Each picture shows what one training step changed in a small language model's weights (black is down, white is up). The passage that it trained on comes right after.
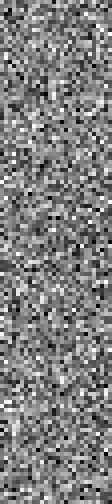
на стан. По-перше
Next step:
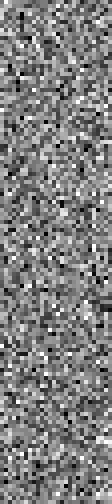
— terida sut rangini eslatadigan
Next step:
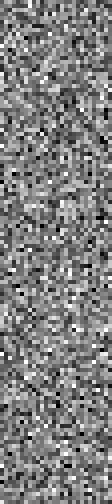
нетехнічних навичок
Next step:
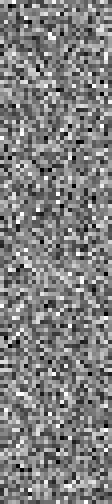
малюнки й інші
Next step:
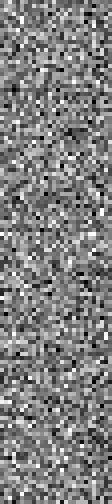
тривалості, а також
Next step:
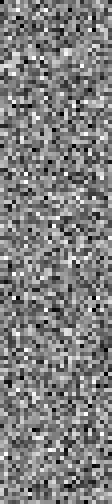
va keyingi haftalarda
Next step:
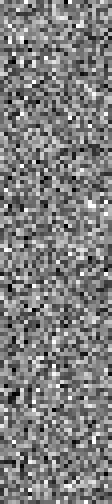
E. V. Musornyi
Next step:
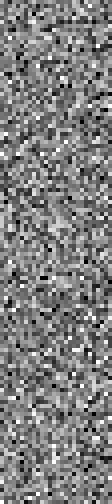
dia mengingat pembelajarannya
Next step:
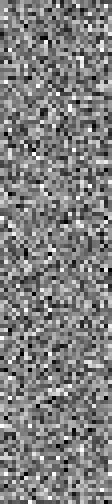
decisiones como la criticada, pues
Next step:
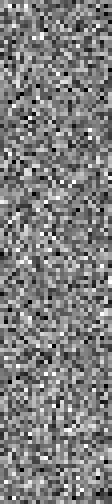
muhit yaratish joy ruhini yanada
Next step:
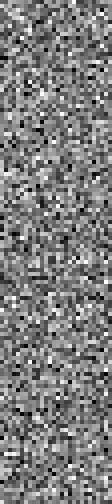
неравенств» мы знакомим
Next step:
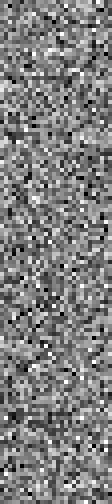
de artigos utilizados nos cuidados,
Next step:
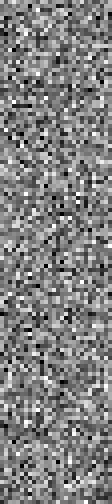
u bilan ishlasa, uni tahlil
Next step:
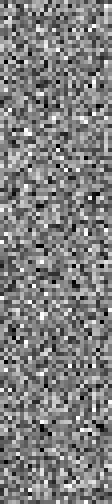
Acuerdos con Proveedor (Ki
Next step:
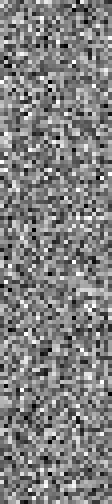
7.96 veces superior al
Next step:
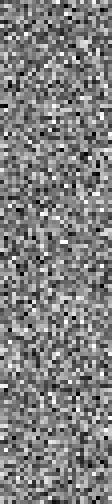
exige conocer distintos factores
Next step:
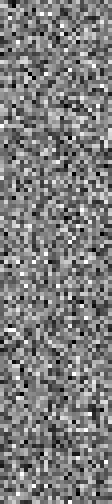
довольно часто в комбинации
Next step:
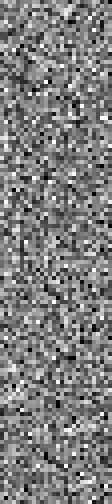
тўғрисидаги ишларни
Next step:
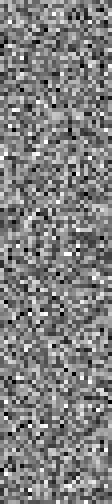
de experiências de autocuidado e
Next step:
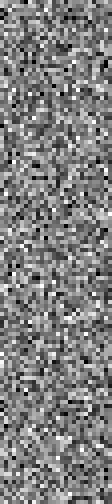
shakllantirish; elektron tijorat
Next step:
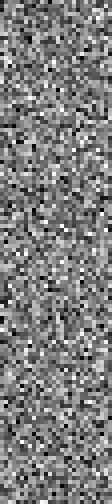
sultan mengeluarkan larangan
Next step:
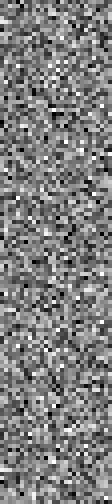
estruturais (Novaes,
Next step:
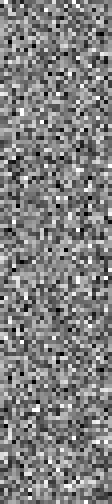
sabab qator oralig'iga ishlov
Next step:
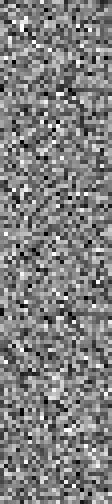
Con la siguiente declaración de
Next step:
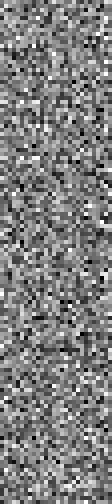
bunu **adil dünya
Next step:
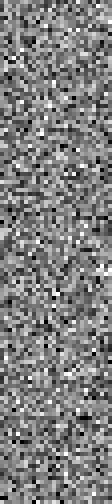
toifadagi ishlar bo'yicha
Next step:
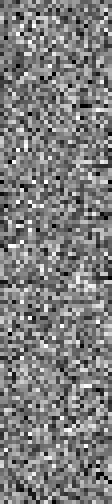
der Lehrperson, um
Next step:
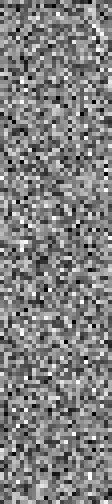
des sols, enrichissement de la
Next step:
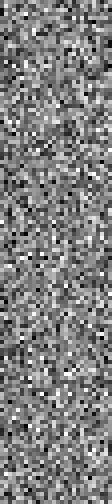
O processo de escolha dos pais no
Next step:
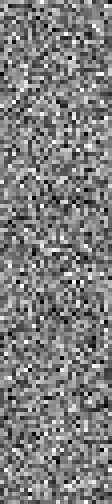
unha metodoloxía de programación
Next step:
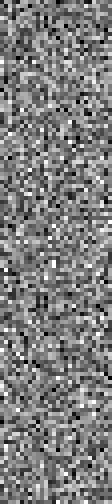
Развитие образования. 2022. №
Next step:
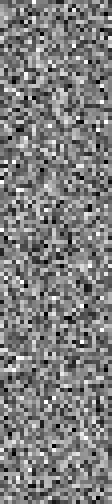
*motivation* et sur le contenu
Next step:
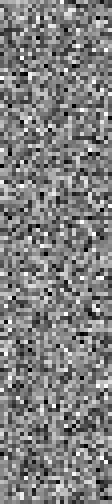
mediasavodxonlik va axborot
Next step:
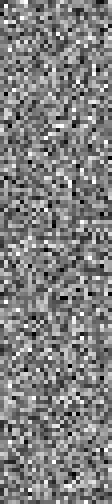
problemem Piotr Antoni
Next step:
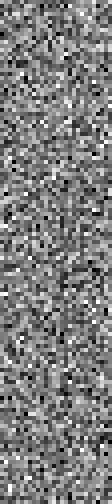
yang presisi. Terakhir, untuk
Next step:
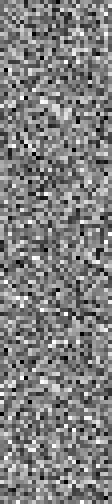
nacional, basado en la convergencia de
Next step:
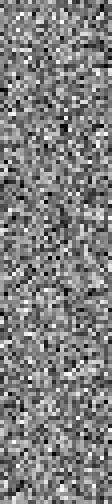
yaxshi himoyalangan
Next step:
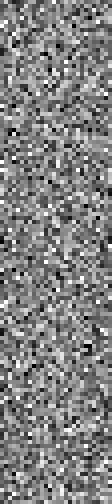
kütüphanesi olarak
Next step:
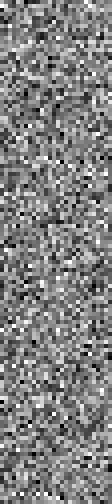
objetivo de completar o programa de
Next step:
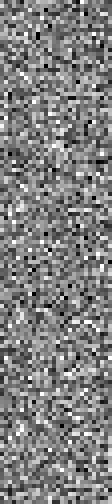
the use of the libraries considered
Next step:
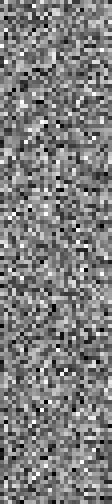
óleo evitaria a poluição
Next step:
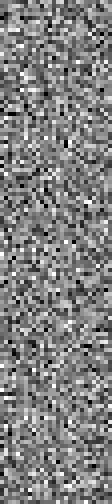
hamma, o'rta avjini
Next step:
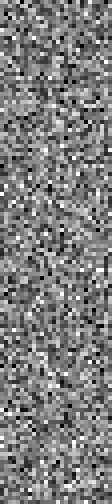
atau terpisah. Yang
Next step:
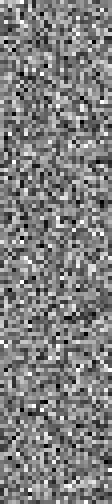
foydalanish kerak. Ko‘chat
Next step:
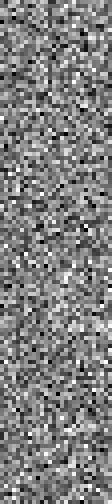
Республикасининг Президенти
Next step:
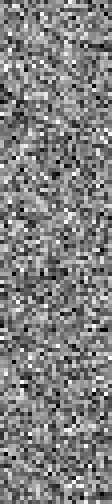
таълим муассасалари,
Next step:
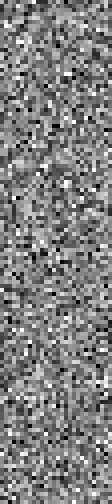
kompyuter lingvistikasining asosiy
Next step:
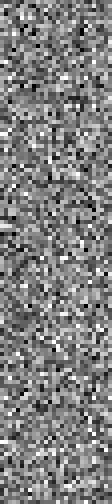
moldovenești în piața
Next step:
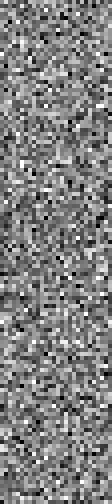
beiden Gruppen handelt es
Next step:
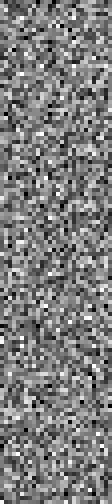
z drugih slovarskih
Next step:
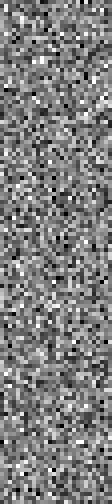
и выгорания стали характерными
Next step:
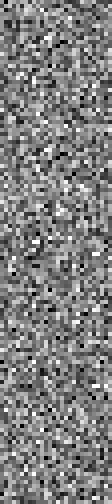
signallarga raqamli ishlov berishda
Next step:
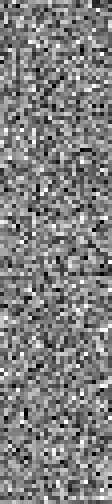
und Materialien der einzelnen
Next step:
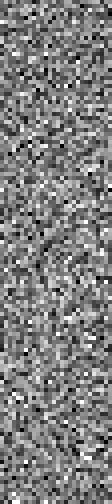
de políticas institucionais específicas
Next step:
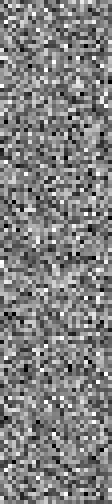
*Nanâmbse* justifient
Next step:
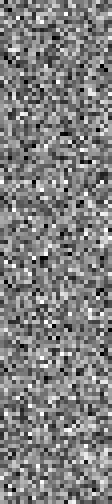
M., Rakhimov O. R.
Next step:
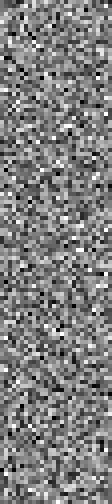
de la plaza paraguaya.
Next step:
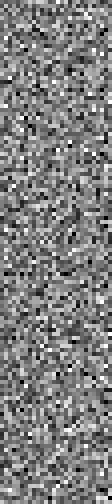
is reported from Poland for the
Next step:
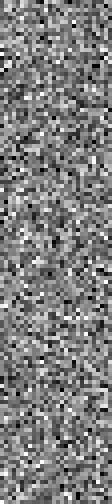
яка б охоплювала
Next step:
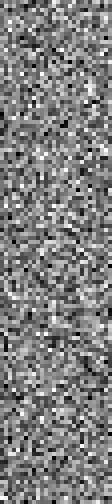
Basil Blackwell. -
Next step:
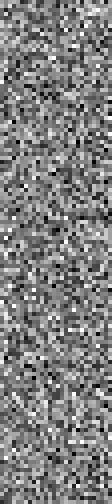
с этими процессами усиливается
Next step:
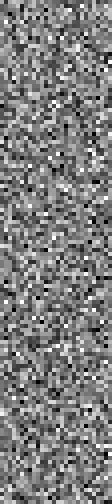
hatch cover is that it consists
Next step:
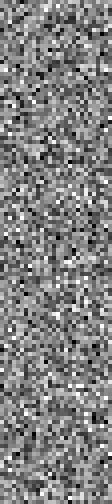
механизмы с масляным
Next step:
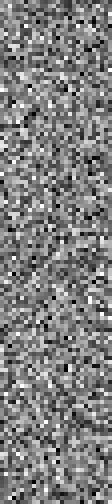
imkoniyatiga ega boʻladilar.
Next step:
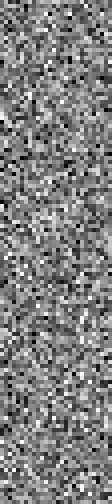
poseen objetivos y alcances
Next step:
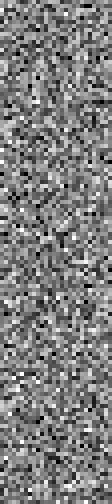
заключението Еролова
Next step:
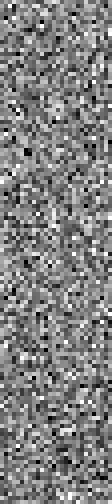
вскармливания: дети
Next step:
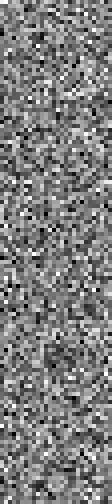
инструмента, является основным
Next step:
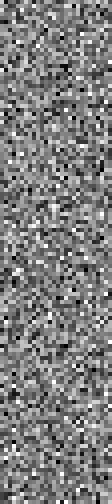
им. Луначарского по проекту
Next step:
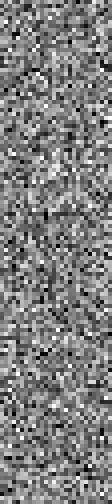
energia aproveitada pelo fluido
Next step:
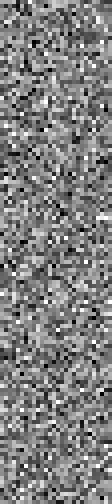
herramientas para relatar actividades
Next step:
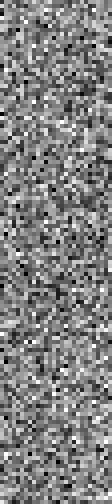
- кабельних виводів; -
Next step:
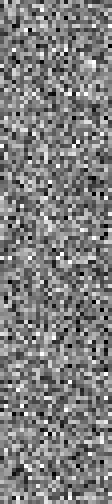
этого показателя у мальчиков, что
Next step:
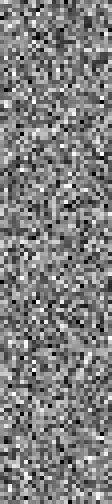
sejahtera. Oleh karena
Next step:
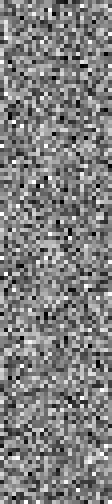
Yog`li, achchiq va
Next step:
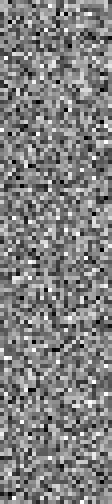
ochiq. Barg bandi yonidagi
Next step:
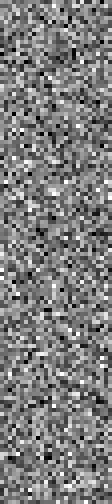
ikuti telah berdampak pada
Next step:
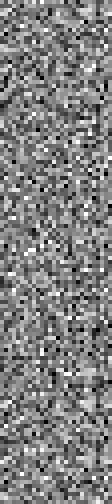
выяснить причины данного
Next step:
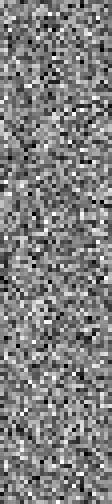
Mutations spatiales et dynamique
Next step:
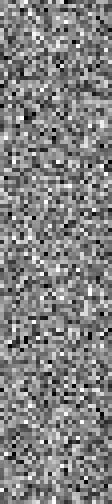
Tabiat kishilarning moddiy va
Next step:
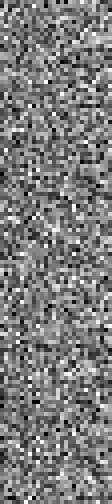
DES 2 54 Agaricales
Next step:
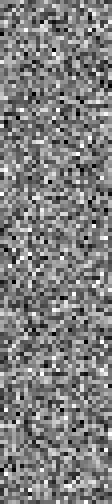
de l'académie Hassan
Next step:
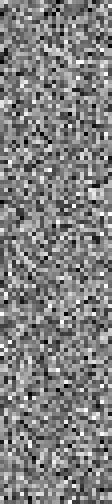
decía “Gracias por tanto”, y
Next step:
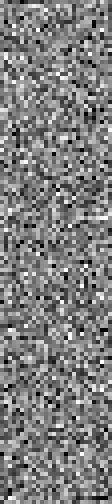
иное Крупный город
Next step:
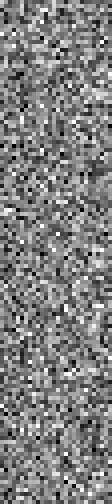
A partir da correção e análise dos
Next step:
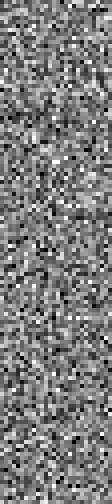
общества инвалидов, детские
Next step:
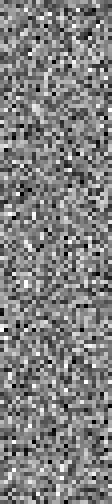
85 foizga yetgan. Zamonaviy
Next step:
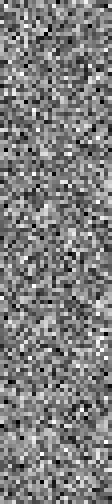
com outros ODS (emprego,
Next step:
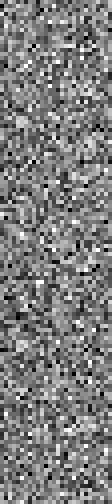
DAVID WOLMAN 94”.
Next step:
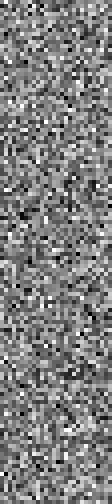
Neurosciences*, 2019;
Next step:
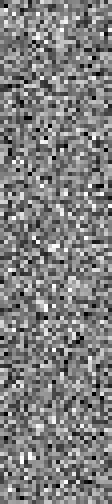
separou quando Toshiko era
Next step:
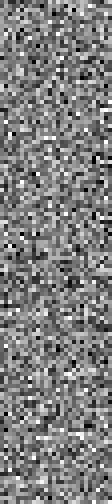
пробы, отобранные от
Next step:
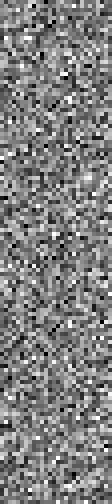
na forma cotidiana, sobre o mundo
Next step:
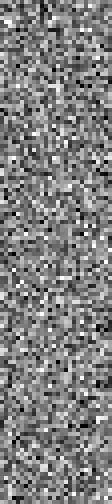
masnaviyini yozishdan maqsadi ham
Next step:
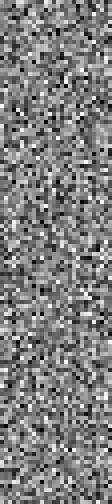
maravilla del dolor.
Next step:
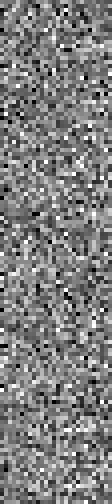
10. Гаипов Жасур
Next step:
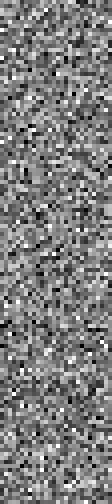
asociado a leyendas de
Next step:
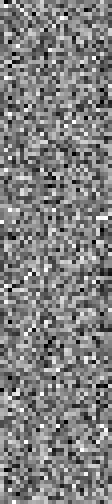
from 31 to 67 years old
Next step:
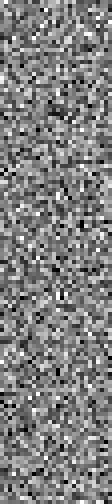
ortopédicas? As buscas
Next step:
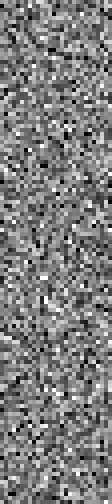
de 'fair value' van elk van
